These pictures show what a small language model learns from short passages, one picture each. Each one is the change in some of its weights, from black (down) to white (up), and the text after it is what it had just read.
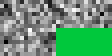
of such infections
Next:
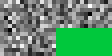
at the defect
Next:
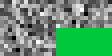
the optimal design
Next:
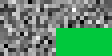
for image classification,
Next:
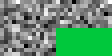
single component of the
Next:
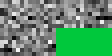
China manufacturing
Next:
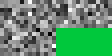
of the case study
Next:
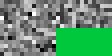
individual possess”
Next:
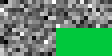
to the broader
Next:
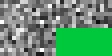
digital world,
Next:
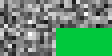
phases, as
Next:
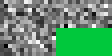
T Temperature
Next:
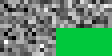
mostly due to
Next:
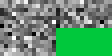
The effect of
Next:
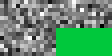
a material product,
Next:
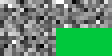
regression analysis showed that
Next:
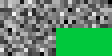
study used the
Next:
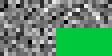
After cleansing
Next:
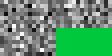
be at the
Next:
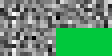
Table II.
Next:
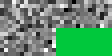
the proposed method was
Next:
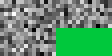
and applied development
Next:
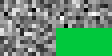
surgical success
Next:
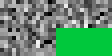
as allowing employees
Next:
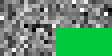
and/or national
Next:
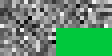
to understand the external
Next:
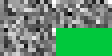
life; in
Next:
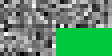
urgency of
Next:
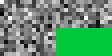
symphysis in
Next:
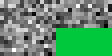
mean values.
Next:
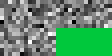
dosage forms
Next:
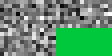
box with at
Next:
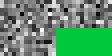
15 years, is
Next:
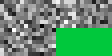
potential, the
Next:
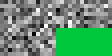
Effect of
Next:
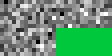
his future had in
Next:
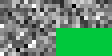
to a large
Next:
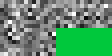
Castes in
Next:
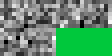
creation. There
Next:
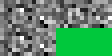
- What is the
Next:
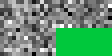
of women in
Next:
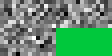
of adoptive
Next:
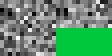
with risk of
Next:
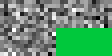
medicine in
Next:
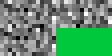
firstly, the
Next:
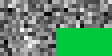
allowing comprehensive energy
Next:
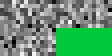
the tank
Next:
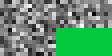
less than the
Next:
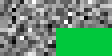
He said that
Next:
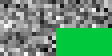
es mehr
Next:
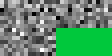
after the treatment.
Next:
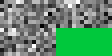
increase complexity,
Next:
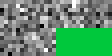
& Mason,
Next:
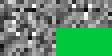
Table. Number
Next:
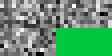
another field, have
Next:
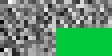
are described in detail
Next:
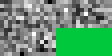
draw or write
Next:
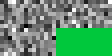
in order for the
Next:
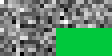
health problems (OR
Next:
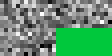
a robot R
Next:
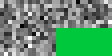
ecology of
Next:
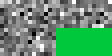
Respondents from
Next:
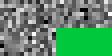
collections. The
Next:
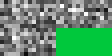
several visualization
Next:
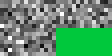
to avoid unmet
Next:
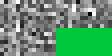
smart contract
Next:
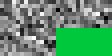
the use of
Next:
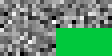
Access Information
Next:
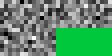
analyzed based on the
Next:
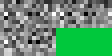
consisted mainly of
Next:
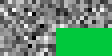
with wide,
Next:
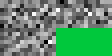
However, considerable
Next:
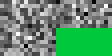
the range of
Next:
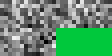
the context of
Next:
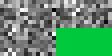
images in public
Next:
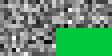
life and become more
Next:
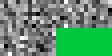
perspective: they were
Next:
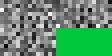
reference to mutual
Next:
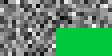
peaks can be
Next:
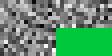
medical, or technical
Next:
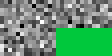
long been a
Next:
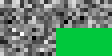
referring to the
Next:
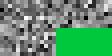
apps with technical
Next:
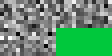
detail of our code
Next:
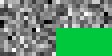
testing and modelling
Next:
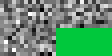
manual and
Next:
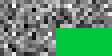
calculating the
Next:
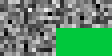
mining problems.
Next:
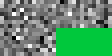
Additional information
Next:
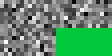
when used as
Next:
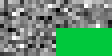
past N policies thus
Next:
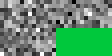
study to represent different
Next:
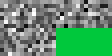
had surgery
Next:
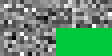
controller for
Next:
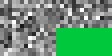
Life of
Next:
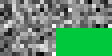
of the events and
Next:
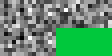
two dioxane
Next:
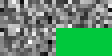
use in the text
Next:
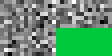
global publication and
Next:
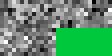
on recognition of
